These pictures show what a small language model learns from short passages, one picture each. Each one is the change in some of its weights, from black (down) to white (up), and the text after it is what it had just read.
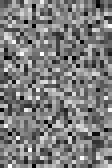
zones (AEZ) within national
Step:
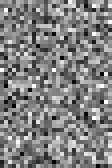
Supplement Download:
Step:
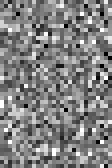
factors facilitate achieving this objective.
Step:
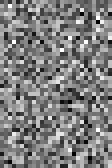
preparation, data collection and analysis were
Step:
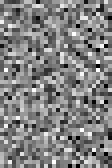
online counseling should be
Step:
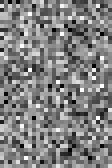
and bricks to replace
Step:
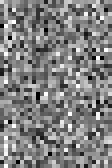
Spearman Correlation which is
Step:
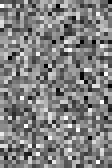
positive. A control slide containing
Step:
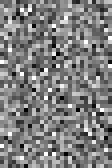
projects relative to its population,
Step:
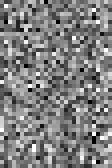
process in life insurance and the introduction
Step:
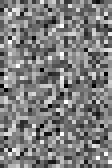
DfR Solutions,
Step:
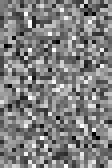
candidates' levels of individual social
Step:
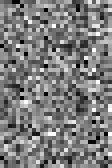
is demonstrated by solving two specific examples
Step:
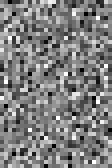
of risk disclosures of
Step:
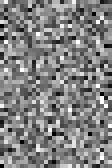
for Syrians. In
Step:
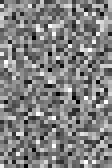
the sequence leading to and beyond a
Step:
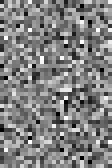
- The only proven reliable format
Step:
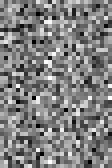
with respect to the C^0
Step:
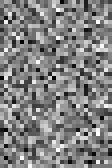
Priya Puesh
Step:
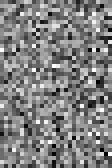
cannot be interpreted. The
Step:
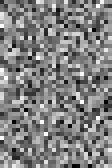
COVID-19 and beyond:
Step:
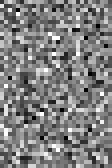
that collects human urine and
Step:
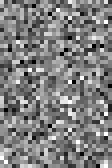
particles at the nanoscale.
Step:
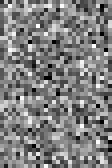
add value to individuals and businesses.
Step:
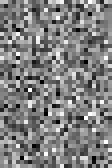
text [4]. To generate these
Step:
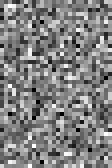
tensor component σ_{xx}
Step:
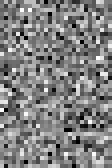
being professional in the workplace.
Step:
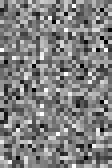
tanks. - See Figure 1
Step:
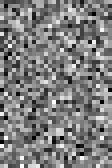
from passage 144 to
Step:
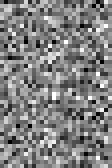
of the characteristic elements of this
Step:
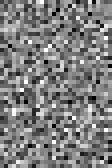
established rules and standards - Capture
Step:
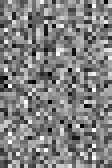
Jeff Clark at Department of
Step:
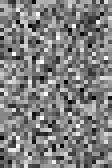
optical (*grz*)
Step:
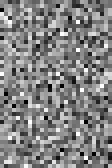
replace the capacitive sensors,
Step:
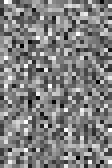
192 Qoraboyev
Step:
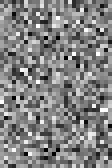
can also signal the author’s
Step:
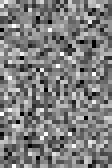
departments), 4 local primary
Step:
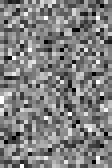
of rated generation shown in the
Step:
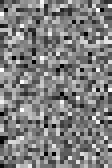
6. Goel A,
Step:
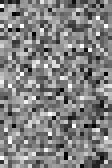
and decomposition of the
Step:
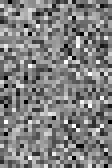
given to how details of this interval
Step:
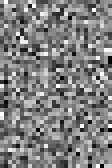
person acceptable in society. Finally,
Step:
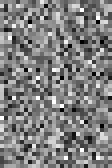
the project were focussed on
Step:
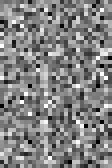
the size of the margin.
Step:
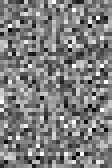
need of protection against threats and the
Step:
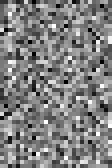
value within $[0,
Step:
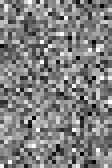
useful in medicinal field
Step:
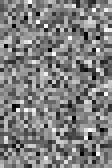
usually keeping in mind about the
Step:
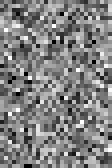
study highlights that no society is too
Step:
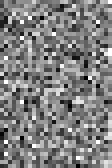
but by me" (John
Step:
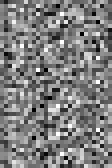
frequency results from the drop tests.
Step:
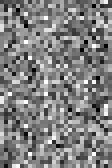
involved in the currency of
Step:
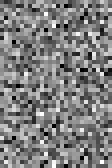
hybrid war and, potentially, by
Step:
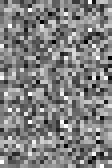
surroundings is limited. The results
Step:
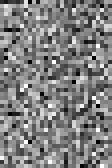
of process innovation through the analysis of
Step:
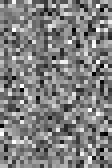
large enough to assign accurate alignment
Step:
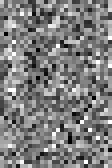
stage III had a value between
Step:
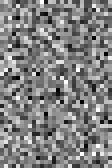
FIR; But more over it
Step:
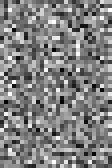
In our study it seems that there
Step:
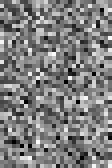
used by pygmies
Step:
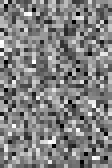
and only the 200level students of
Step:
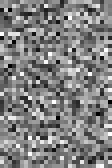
a microscope. The net chosen
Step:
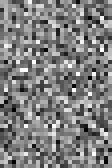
internal and external partners.”* This
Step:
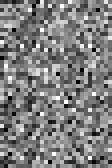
compacted clay with sand
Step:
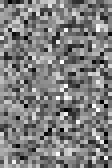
of participants was intended to ensure effective
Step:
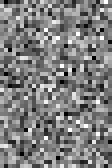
of each sample, subsamples
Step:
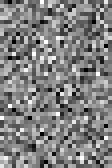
of nitrogen loss and greenhouse
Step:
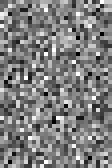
shouldn't be designed to
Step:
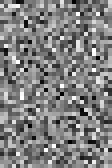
is a perfect method also for
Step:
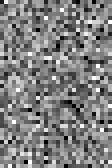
or emotional distress. CONCLUSION
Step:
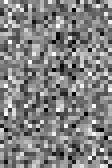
The model I built has three things
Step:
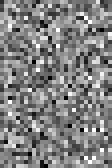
Galactic coordinates based
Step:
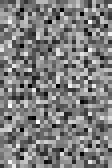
V University, Rabat,
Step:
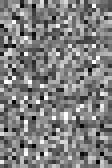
Correction Model (ECM)
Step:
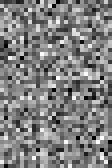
specific periods of the year. Fig
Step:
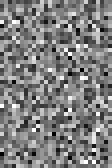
utilization of research results. Technological
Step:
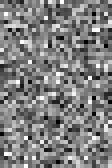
on. Indirect assessment of
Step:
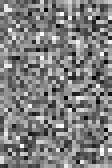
this OTU with relative abundance
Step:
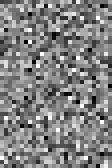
results for the crude oil
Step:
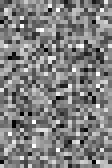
of wheat and rye
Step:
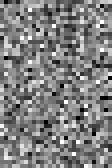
country-based criteria for targeted therapy
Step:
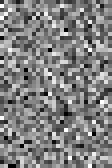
conformance, it is hard to
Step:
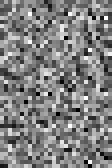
actuator, featuring
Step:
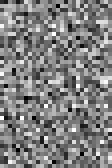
the voice signal in a
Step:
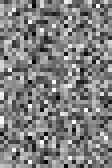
and χ , as used
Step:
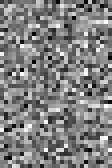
ways to resolve the
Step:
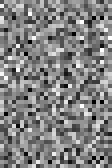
The selected indicators stressed the
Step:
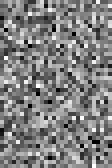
Optimal Control RL
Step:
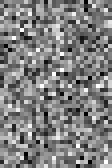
Paul uses the marriage
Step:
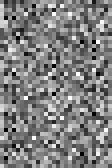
positive patients admitted in in
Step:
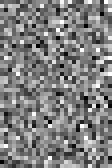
are defined initially. Over various
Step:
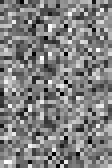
CO concentration in non-partial
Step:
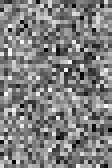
provenance of rare or valuable
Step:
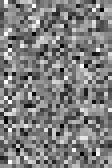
let them participate in language
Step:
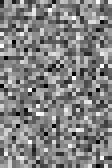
the density of i specie and
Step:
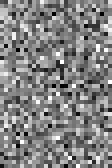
which we infer the characteristics of
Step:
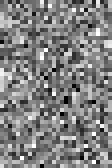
grow and stay profitable 5
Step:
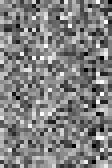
of the study. The prevalence of
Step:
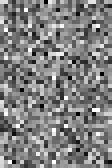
[7]. This has caused many
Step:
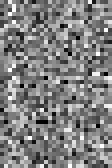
interpretation Sensitivity coefficient Number of
